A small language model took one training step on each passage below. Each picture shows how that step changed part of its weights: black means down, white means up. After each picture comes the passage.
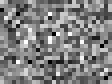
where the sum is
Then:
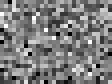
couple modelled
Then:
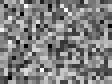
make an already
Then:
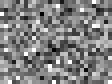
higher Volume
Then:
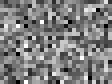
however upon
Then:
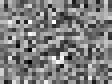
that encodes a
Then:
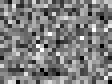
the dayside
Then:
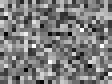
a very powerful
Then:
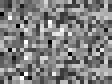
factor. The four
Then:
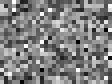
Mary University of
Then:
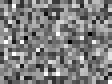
the UI
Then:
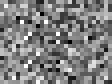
consistent with the
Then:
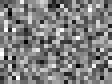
conjecture we
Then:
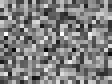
a relativistic
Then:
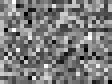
is not practically
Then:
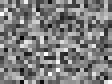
well as strong electron
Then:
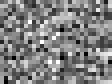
of IV
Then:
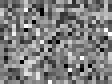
modes are stable
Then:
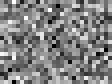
Random Sort
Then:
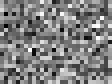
(see Table
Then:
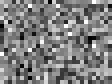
needs in these
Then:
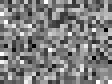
phase mixing of
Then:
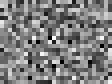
a significant role in
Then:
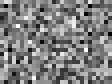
passive systems
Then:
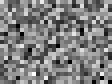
on the basis of
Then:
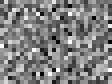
earlier, the
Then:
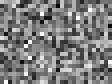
Moreover, the
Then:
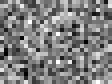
of SO interaction
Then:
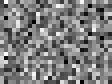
Fourier transform
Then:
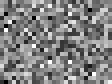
cutoff in the
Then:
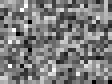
is posed by
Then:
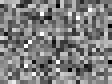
Moreover for
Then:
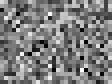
where one can
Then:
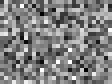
low temperatures) and
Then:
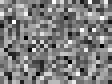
for all times such
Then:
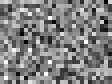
mean-field level
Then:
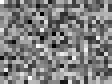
created by
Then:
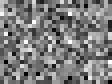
it should be
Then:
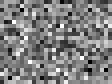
items in
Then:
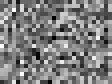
and 3e
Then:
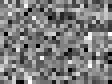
would be experimentally
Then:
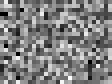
although it is
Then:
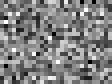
Trade and
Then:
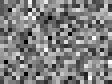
principle must be
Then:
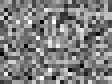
in from both
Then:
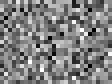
and subhalos
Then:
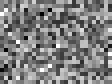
to the number of
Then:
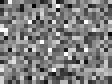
also needs to
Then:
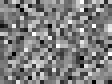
4$, the scale
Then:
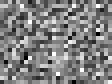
of computing two full
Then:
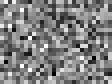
and Tobar,
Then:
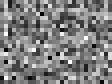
proportional response,
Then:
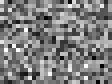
measurement over system
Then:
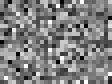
The number of
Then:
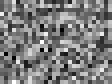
as a starting
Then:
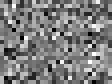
the PBH
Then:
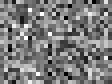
range which corresponds to
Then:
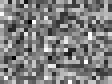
not able to
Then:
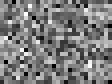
processes will be significantly
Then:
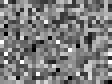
likely to be
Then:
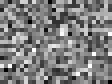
being less than
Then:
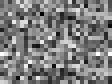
properly fitted
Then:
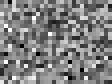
coupled to the
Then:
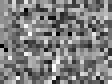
two differential equations
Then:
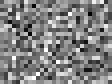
S3 show that
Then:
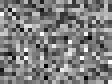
systems are not produced
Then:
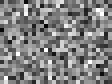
on interbank
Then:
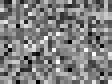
This maximum results from
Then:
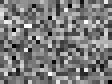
black hole. In
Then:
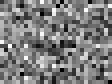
renewal equation
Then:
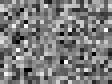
respectively. Although
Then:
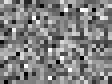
The Roman
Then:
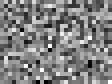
be very easily
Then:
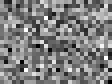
time. We consider
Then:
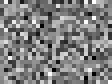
reason, the
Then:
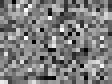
B for details)
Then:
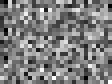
we investigate the
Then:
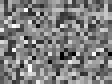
for $\ka
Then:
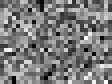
events were found and
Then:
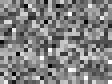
The measurements were made
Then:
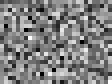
experiments, the second
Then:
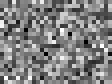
in the behavior of
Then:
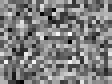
its detection with the
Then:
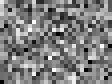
it passes
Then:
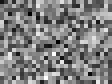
carried out at
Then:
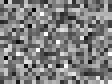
numerically a
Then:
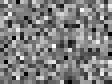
and can be on
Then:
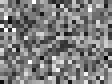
concentration of
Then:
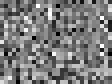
standard sector,
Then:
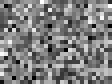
can then allow to
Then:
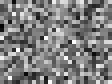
incident on
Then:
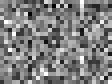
the Reid
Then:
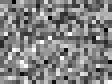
reduced to local
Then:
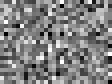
selecting the best
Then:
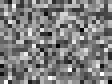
the network under
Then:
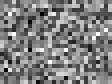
by averaging both
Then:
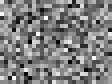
only at three
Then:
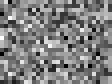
possibility of
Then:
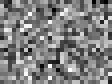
This is easily
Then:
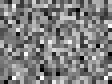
the first order
